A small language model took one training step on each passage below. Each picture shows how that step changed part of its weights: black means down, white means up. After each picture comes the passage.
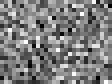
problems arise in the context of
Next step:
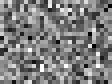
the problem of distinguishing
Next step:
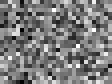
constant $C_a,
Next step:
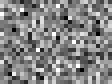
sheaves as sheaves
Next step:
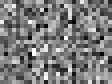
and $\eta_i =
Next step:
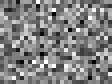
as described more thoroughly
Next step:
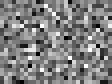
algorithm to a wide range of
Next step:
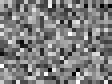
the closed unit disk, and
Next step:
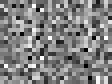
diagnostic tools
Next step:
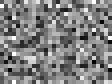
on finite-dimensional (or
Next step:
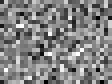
is the zero map, and hence
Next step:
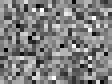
of proof extends to a much
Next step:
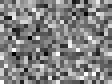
naturally these results need to
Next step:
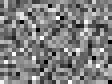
solution consistently remains below
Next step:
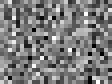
is possible to replace the weighted
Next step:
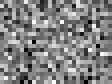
let $B$ be the set
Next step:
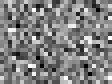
of an infinitesimal transformation
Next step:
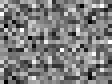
Let $\cal U$ be a
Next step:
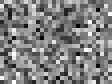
Borel measure $\mu$ such that
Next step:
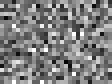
matchings on $\check
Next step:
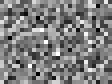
une d\'ecomposition
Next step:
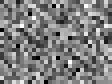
H \] hence we get isomorphisms
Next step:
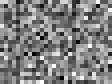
a) and b) we conclude
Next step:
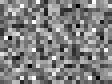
\hline PGD solver
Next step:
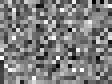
may be viewed as
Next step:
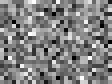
. \end{multline*}
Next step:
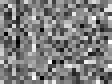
and peg monotone
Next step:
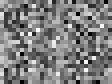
The detailed implementation of
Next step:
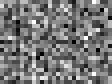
$\mathcal{F} =
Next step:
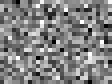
\left \| \langle W
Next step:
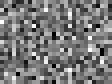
was earlier found to
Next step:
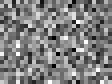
study the affine solutions of the equations
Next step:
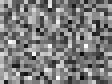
the truncation that must be
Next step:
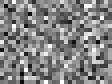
L\) such that the spectrum
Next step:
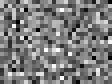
for every $t\in
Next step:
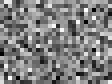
twofold. First, one
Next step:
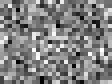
retained, all frequencies
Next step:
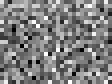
\item Asymptotic case and
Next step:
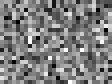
in the same part have a sum
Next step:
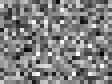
$\quad$ Thus as a result
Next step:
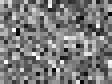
the elementary calculus
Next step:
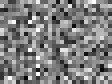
\'etale point of degree
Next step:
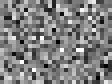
in the quantity of interest
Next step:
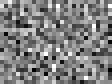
$b$. To check that this
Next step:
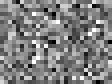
} \nonumber \\ \frac{
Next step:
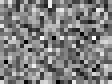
the above theorem, we see that
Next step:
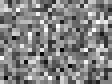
\begin{dcases} 0
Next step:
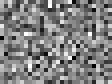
the same proof as in Lemma 2
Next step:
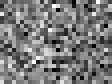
3} \right)$ has
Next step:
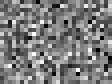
Conference Series in
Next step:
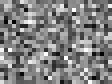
% \begin{align*} %
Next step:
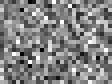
\mathbb{Z})$. Pick
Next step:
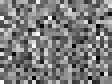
method was applied to simulate and
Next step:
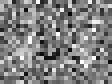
levels. By defining
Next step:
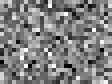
the Tamagawa product.
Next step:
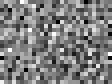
condition at $x_0$
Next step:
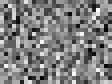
and use the results of Lemma
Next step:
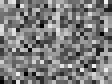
In this subsection, we assume
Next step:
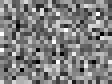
of $t$. If we assume
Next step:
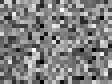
existence $\cdot$ sharp
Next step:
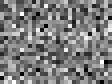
is much richer than real
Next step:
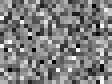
above being established, we are
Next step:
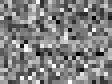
priori} boundary gradient estimates for
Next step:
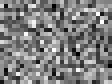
GAPLM. The use
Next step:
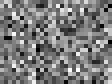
mentioned distinguished
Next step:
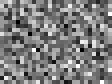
$p$ and $\Omega$,
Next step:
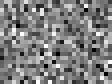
of $H$. Further,
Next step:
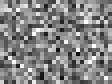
\begin{align*} \mathcal
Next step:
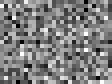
on $A$; and there is
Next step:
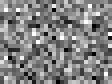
distribution, \begin{align}
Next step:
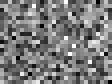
remarks} This section will
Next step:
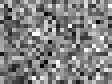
leaving invariant $\triangle$.
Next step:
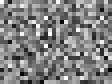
\item the estimated sum
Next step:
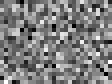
of $G_a^T
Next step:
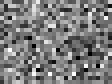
transition matrix, a transformation that
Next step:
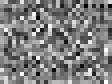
Prokhorov and
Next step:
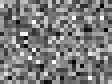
$\nu=0$ the coefficient
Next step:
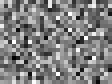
the maximum entropy method for
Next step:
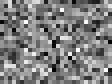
guarantees for certain
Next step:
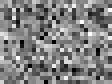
is fully faithful
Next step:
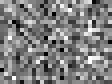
& \leq \left|
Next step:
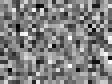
of item (b) of
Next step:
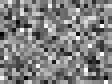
$p$-primary torsion
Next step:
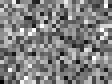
one. Possible not
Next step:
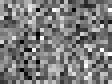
same time, the role of
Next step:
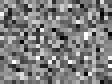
By uniqueness of normal form,
